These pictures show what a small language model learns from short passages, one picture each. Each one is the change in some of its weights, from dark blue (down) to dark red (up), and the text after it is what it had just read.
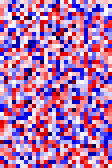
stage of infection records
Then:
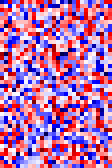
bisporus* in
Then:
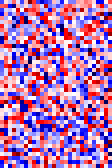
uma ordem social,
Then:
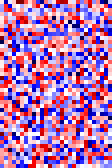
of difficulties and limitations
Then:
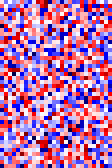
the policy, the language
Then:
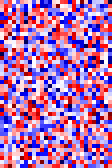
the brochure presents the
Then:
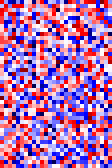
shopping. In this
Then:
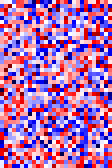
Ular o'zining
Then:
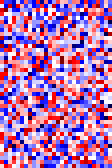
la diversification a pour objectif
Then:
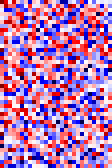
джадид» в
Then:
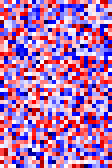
in future researches. By
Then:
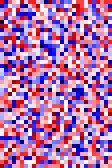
gerückt. Die
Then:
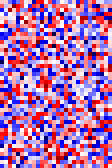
kedua ditempati oleh
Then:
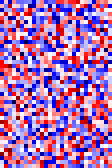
conductors. This premise
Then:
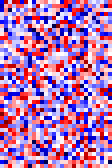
тому існує
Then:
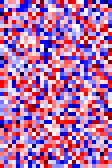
direito a alteração
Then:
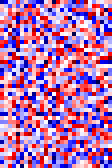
dụng AI
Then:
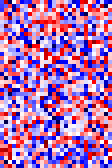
distance L_2 est
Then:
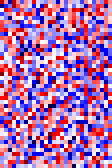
student” and education. As
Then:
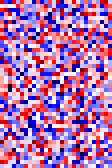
approaches for frequency comb
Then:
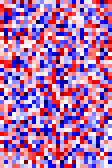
conflitos presentes na
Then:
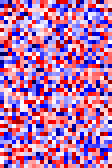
Faoliyat turi:
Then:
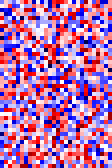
the jute-banana
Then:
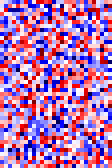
esencial la aplicación
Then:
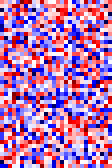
the case with no ferrite
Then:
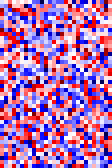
We use two Somax2
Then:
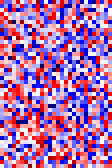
more effective. A use case and
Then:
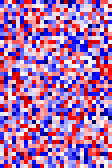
the debridement of the
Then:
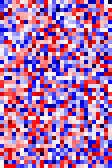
defined and bounded.
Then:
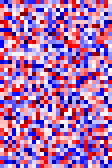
cardiovascular and
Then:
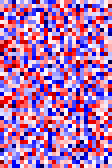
One of the activities of the
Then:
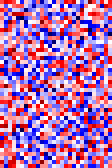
once, while multiple
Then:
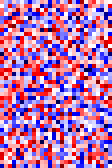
skin-core and better
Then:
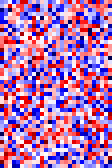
of the unit work, for
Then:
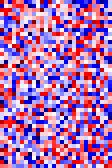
The estimated and actual
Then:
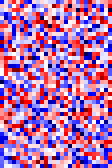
- M. Vasi,
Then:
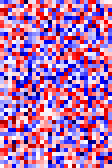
relationships that could be construed
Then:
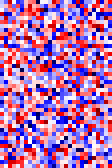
ta'lim tashkilotlari
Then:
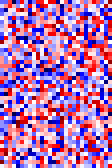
in Eswatini.
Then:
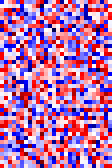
to study the robustness
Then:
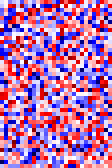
fața necesității
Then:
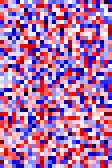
for security applications,
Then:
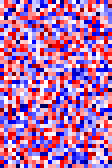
a clear attitude or
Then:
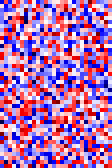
presence of the typical
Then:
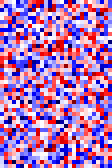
volumetric procedures¹
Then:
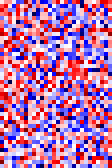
if the assessment of 3
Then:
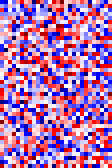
Sebagai Obat di
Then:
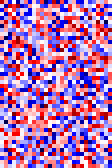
Technical School physics
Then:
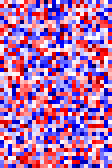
imoratlarni o'z
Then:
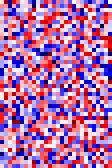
the biotoxin profile
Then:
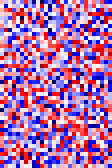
Distance from the national
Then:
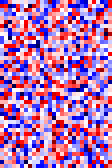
of this manuscript.
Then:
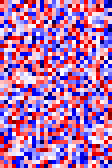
neue Mechanismen
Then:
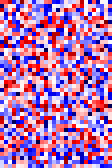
Mantiri, Study
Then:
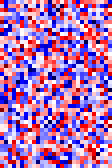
experiência de Educação
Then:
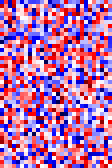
7-8 “Life as
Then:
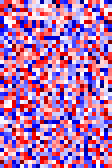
of the sodium salt
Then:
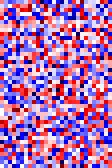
innovatsion menejment
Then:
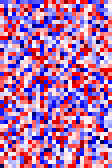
root cause of the
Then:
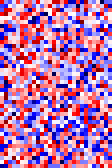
cu regula indicată mai
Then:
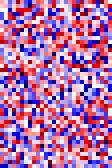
to such methodology the effect on
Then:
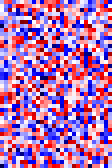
11. Metaphors and
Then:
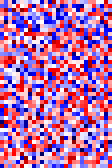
to previous studies. So, the
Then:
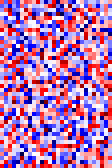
esteja presente nas
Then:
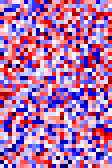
software environment, - a
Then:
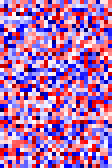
increase students' collaboration and
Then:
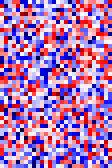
il formato fisico a
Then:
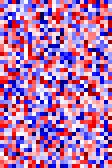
da inexistência de
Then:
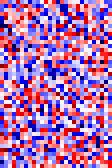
sea level, loss of
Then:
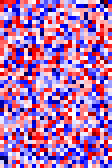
Metals Residues in the
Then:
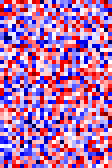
was directed by Jodie
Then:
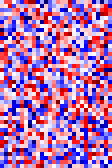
unumdorligini oshirish
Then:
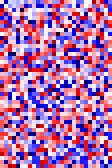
tempo. Isto
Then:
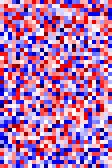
аҳамияти: -
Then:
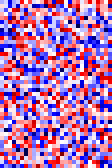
Hârșova. The
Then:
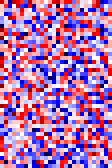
remarkable for those 25 features
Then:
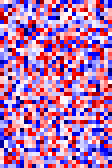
farmed animals,
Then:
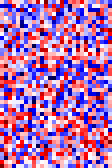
as well as experiences from previous
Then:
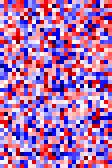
int dan keduanya
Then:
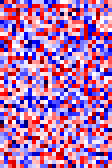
treatment. The large amount of
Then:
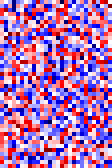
de la actividad propuesta
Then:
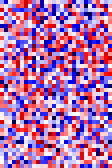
not used and is difficult to
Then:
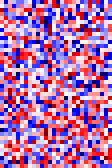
Potensi besar
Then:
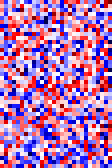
relevância desses
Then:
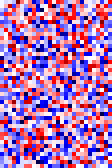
e ao seu mundo
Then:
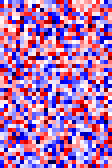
km sug'orish
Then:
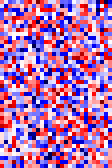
partir da especificação
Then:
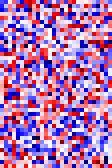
Bancários (A,
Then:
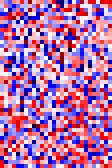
an attempt has been made
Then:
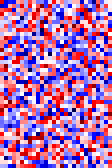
role to play in our individual and
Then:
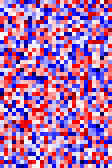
them. Unlike the
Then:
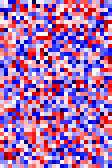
nearest route to the
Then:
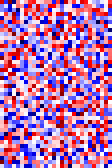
20% протеинов
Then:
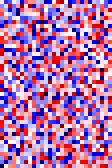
- Siyosiy yer
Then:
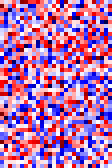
issues with their compliance
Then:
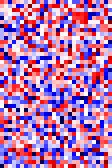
painting has a wide
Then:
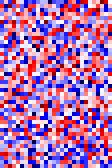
de tâtonner en
